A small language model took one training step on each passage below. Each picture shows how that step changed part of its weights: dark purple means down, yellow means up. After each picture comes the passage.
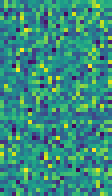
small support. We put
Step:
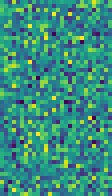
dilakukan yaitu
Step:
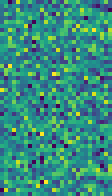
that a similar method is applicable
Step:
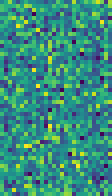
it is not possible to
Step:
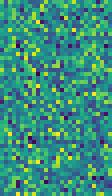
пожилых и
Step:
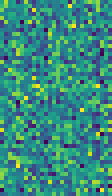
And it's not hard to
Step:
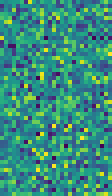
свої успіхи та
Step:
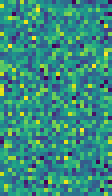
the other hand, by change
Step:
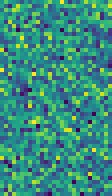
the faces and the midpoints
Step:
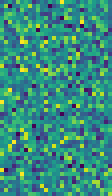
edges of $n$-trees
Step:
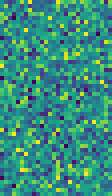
in there. However, this
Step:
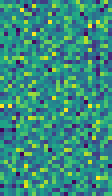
la pusillanimité
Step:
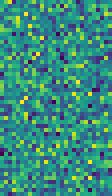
supported by the National
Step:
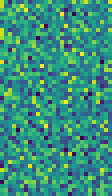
$A_r(z)$ are given
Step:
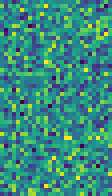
lutas de classe que se
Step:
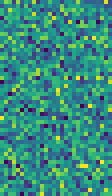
then the energy functional
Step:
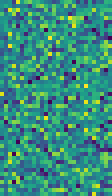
\end{verbatim} This
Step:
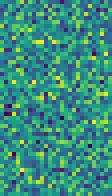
parte do Estado.
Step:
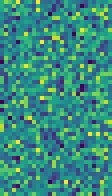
& \textbf{of squared
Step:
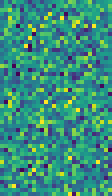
\le m}$ samples
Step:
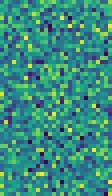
that the points $(t,U)$ and
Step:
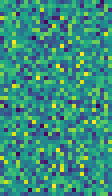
assume that $t_i=i
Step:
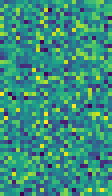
proof that are not captured
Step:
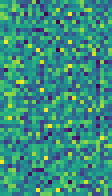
talab etiladi,
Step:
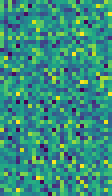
28\}$ such that $m
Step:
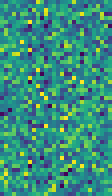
formula in $ \Omega $ as a
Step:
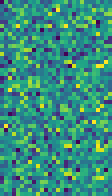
em adolescentes do
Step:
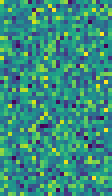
*Ученый XX
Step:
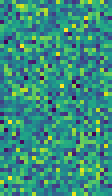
conjecture.} A range of
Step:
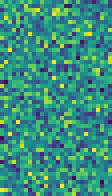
of a tank wagon].
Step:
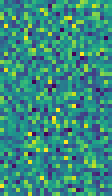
stiffness. As a
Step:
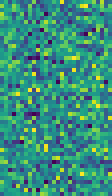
ishlatiladi, bu
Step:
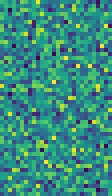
of Simplex tableau:
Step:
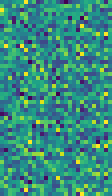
of Corollary 5.3, use
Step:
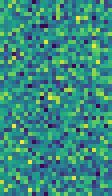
affects (through
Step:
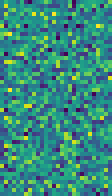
em campeonatos de
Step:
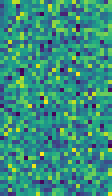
of the people of his
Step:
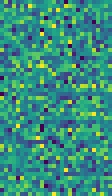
kerak. Olimga
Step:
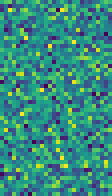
mediática, por lo que
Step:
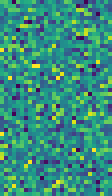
dengan pengalaman yang
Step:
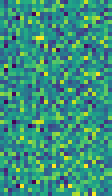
n) \end{equation} The
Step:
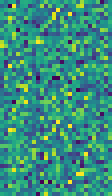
etadi: «Fano
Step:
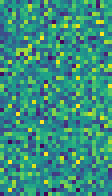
non-markable excess
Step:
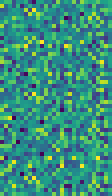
des estimations des équations de
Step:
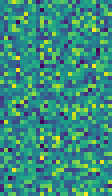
عصری تعلیم
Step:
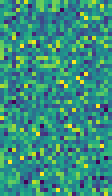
и записываются
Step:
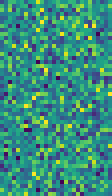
\ \text{are not marked
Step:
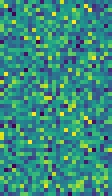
rigorous privacy
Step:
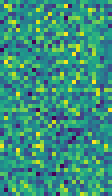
vertex \(v\) is not
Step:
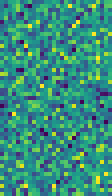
deterministic policies} For
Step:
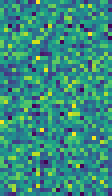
an $L$-set and an
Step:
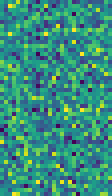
is false for surfaces.
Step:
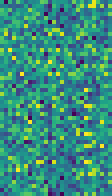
ҳам талаб
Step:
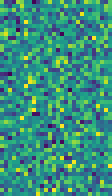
the $x$-component of the
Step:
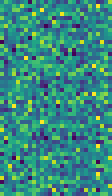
in Theorem 2.1 and for
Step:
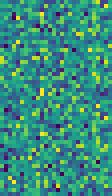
sentido cfr.
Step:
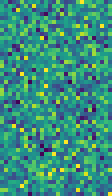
\pi ]$. From
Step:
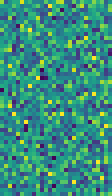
с одинаковыми
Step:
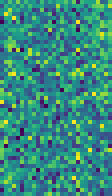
the two-species
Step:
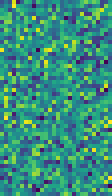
guruhida esa
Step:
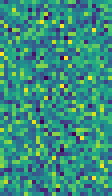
more advanced transform
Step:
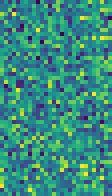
to formulate conclusions
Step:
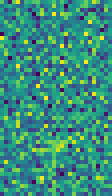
$F_v^\times \times
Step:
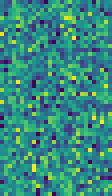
express their gratitude to
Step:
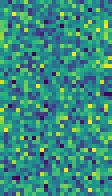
by finite elements, the new
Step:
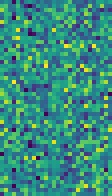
Suhayb, Bilol
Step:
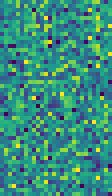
are rapidly diffusing
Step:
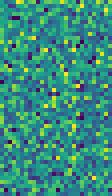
próxima vai correr
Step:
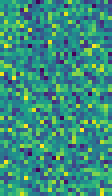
the point at infinity, then the
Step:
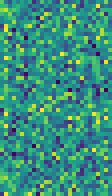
davlat dasturining
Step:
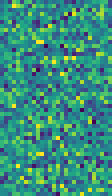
are in an Appendix. For
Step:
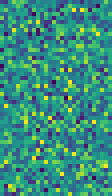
pairs $(\mathcal{A},
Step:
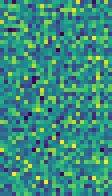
we construct Whittaker
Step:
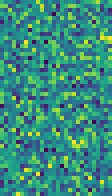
Using the rescaled
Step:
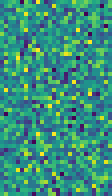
Oxford Science
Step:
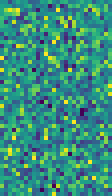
totli azob!
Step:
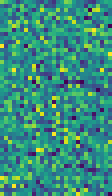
The ordinary distance in a
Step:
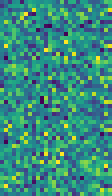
a proof of these results, we can
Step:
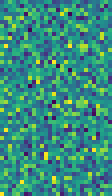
e design sonoro,
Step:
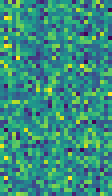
Masalan, "Til"
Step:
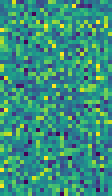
uchun kurashning
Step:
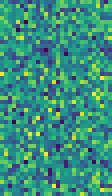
direct assessment of the
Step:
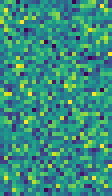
olinmagan bolalarda
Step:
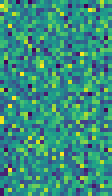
R_x(m)$ with
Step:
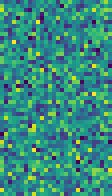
to this question, see
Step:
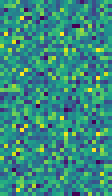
типів вивихів
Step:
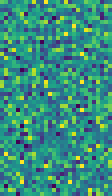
group of microorganisms
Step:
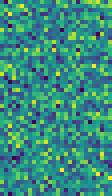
the boundary of $X$
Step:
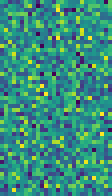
for reviews). It has
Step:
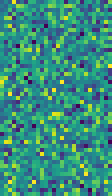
stabilize at $\langle B^n
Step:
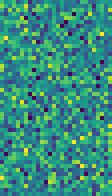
$(M,g)$ is given by a
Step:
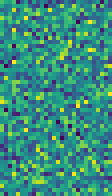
Paulo: Pearson,
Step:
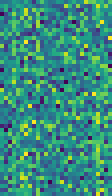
a very general curve of
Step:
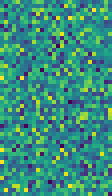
\\ \frac{\partial u}{\partial
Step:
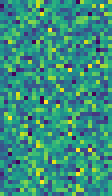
der Schweiz 14 4
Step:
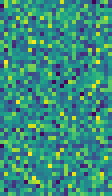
ветеринару. –
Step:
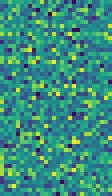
os indivíduos
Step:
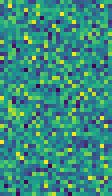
peligro (Y. Du
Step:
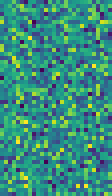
exists a set of monic
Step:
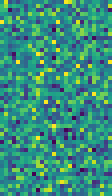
bugungi kunda
